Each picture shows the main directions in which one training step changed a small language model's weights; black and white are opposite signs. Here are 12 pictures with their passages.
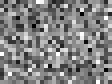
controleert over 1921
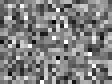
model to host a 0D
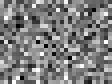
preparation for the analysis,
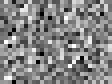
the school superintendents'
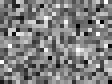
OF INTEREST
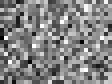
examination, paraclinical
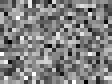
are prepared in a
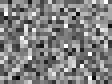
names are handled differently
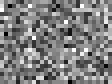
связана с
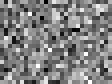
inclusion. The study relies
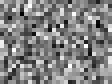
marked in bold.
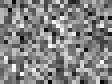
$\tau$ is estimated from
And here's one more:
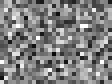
data set. The training data set
